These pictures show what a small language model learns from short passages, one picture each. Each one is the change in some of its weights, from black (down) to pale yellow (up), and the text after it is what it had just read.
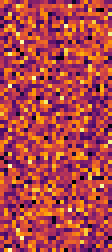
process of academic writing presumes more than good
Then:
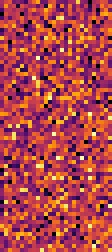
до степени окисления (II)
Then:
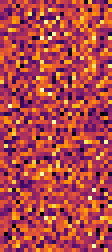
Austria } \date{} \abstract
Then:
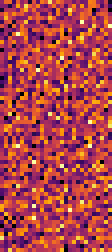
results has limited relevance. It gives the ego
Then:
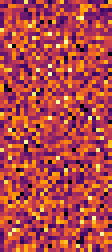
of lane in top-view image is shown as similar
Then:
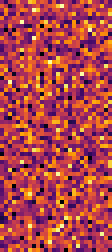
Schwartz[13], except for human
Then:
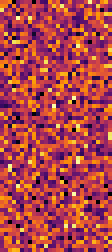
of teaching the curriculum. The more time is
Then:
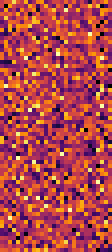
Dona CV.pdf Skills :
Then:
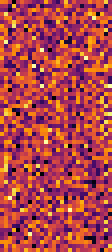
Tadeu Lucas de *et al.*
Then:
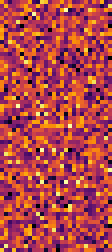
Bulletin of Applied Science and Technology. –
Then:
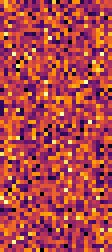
is taken to be a sum of the form
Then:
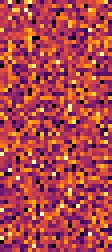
equipos electrónicos ante una situación de
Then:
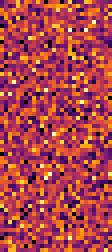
and diffusion of the cream components into the surrounding
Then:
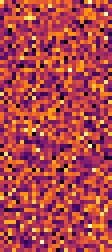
datasets, and hyperparameter tuning based on the testing
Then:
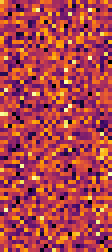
о реабилитации в каждом
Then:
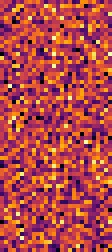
control of process quantities such as power absorption and acceleration
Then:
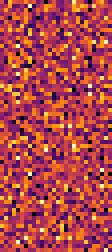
iqtisodiyotni nisbatan harakatga keltirish
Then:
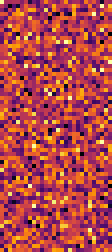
farzand tug'ilibdi.
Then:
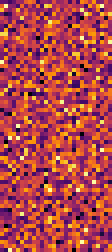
components resulting from the expansion of \begin{equation}
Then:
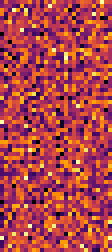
the numerical results to real physical properties, we define the reduced
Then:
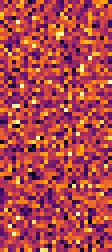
regarding the sportspeople in the tennis,
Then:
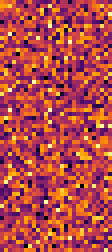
is very important, for instance if $\mathcal L =
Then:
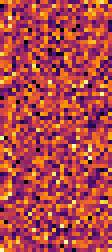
ajuste de contas”¹².
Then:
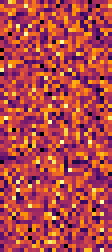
is commendable. The results indicate that the proposed method
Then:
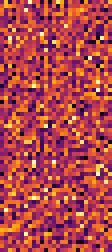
While some of these texts may point the reader with
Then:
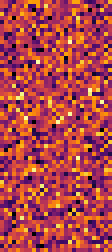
improve the functional ability among individuals with visual disabilities
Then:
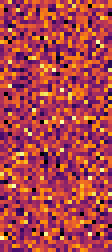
6 mm. Figura 4. Medida do espaço
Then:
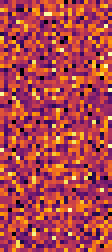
к той простой мысли, что
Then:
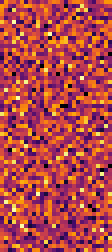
this efficiency needs to be yet validated, its probability is
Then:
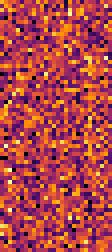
permitting inertia, grid-connection
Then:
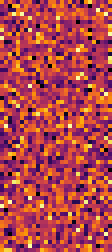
state students certainly feel useless at times.
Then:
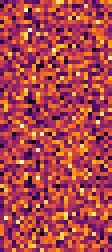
as somewhat slow, but once produced, their effects
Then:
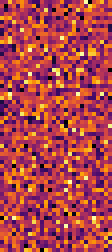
there must be a normal anterior occlusion bite,
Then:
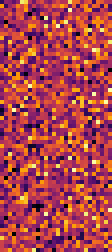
the closing event, and finally we count how
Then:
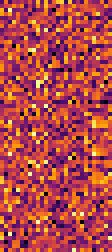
aim of the study was to evaluate the use of
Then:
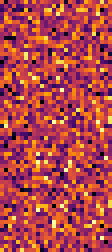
asoslari. “ Farg’ona ”2009
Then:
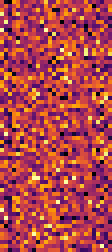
цінні папери.
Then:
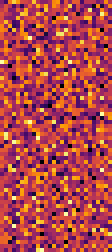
tayyorgarlikni yetarli
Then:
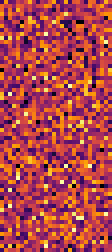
of the order parameter itself and the results showed that this approach
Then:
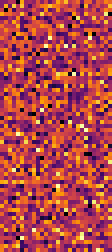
of Mariupol, a city in the conflict
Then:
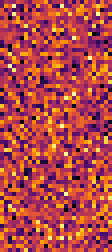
описал универсальные образные
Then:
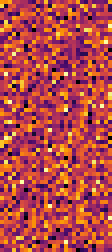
a literatura e também a arquitetura.
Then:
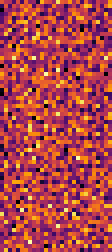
performance gains. In summary, this project not only
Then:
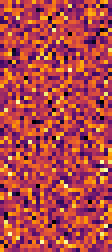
Pustaka dengan menggunakan metode
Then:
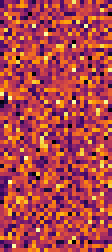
of the EC emblem, partners or external
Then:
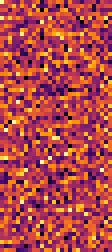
tinha isoladamente a oportunidade e
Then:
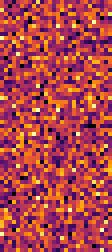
Updates None Monthly 4-year
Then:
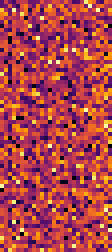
юмган бўлса,
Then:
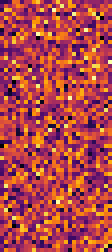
Whipple Observatory and at the collaborating institutions
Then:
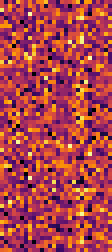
to the BSKB--Stern model
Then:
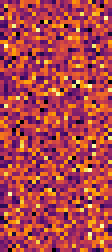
equations (20) and (27) represent the mathematical
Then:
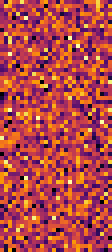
criteria were solved by consensus. Procedure The
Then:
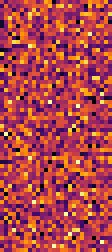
the fluvial processes have a greater influence. The most
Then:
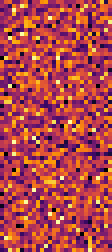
a preventive strategy. Table 3. Level of
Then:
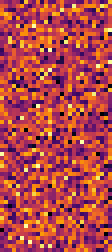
Average Trend of Daily Closing
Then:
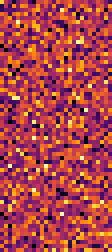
model an LC VCO. For more complex analog
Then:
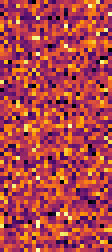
Pérez Cabrera, I.
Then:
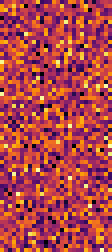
2013). Extensive reading is a reading approach
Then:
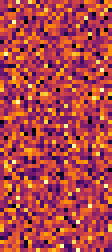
muborak siymosi umrini
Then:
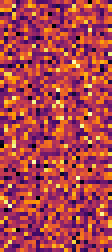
yem bilan qo'shib beriladi.
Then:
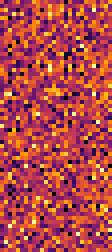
упрощению доступа к
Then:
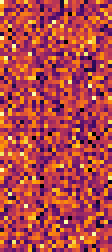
\tilde{\Omega} |k_z- \lambda
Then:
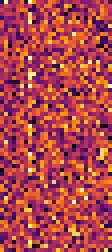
и специализации исследований направления
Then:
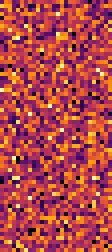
designados a esta comisión y los estudiantes
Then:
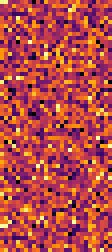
3. Savitskaya G.V.
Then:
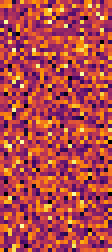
e produtivo, o que revela que a
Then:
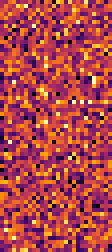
the protection of services exposed to the internet is mainly
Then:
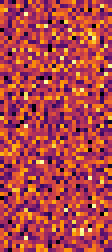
qilish hamda ayrim turdagi sirt
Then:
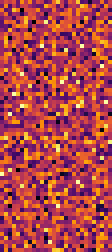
coupling). The number of photons $|\alpha|^2$ in
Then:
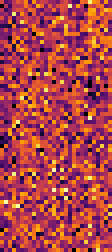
complex filters and amplitude comparison method. The
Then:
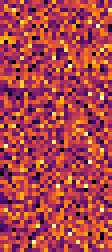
holda Markaziy bankdan kredit
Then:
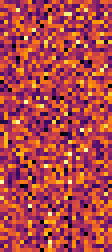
must be close to $-1$. It follows
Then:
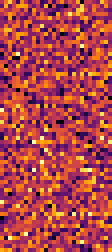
the ${\mathcal{G}}$ factor, one could readily
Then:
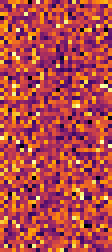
TECHNOLOGIES IN
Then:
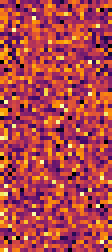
Подобный подход к природе
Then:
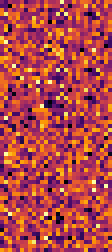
at the hands of Khusrau
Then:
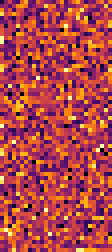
pushing the boundaries of what is technologically
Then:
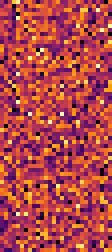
fyzikálne vlastnosti
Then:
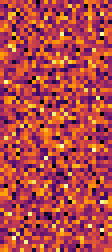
tugas atau pekerjaan yang
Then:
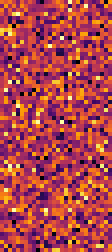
receive any monetary funding from any individual or
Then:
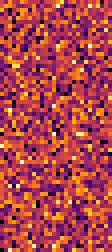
the stomach but also in terms of motivation,
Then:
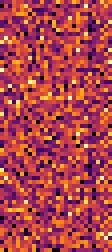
lactation and for milk yield persistency.
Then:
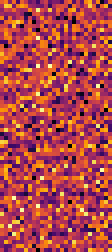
IFMA, pela infraestrutura
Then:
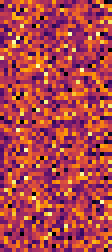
da beraberinde getirmiştir
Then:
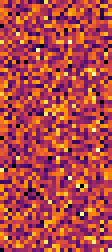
Raghvendra Singh
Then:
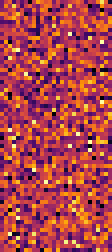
sem dúvida, a maior inovação
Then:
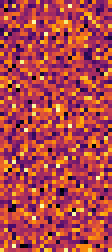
areas within the Makoda LG which made up
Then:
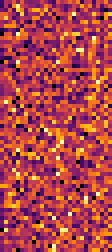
analysis misses Mott transition physics and, in the limit
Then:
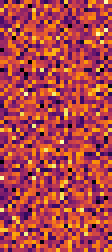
and shorter times for analysis. For the separation of
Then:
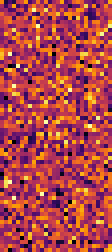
the Asymptotic Giant Branch
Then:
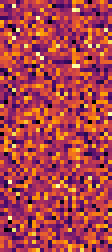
Inconclusivo Glicemia Inconclusivo
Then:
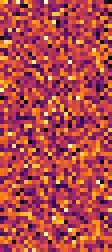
El abordaje del TLP es
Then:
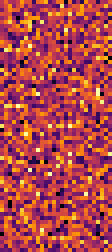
procedente por el artículo 15, fracción
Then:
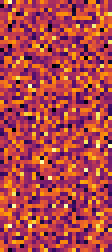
with research interests in cybersecurity,
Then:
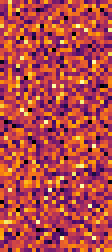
individualidad hasta el punto de aislarla
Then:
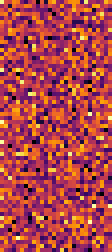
Fig. 1. Correlation Heatmap.
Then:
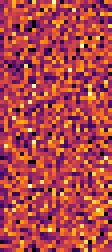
holati manzilli va maqsadli
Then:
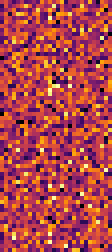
established. Symmetrical system architecture is developed.
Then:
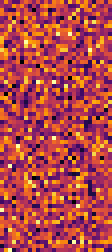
the negative sheath potential near the divertor
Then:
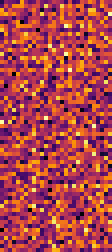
students, the instructors and for the project itself.
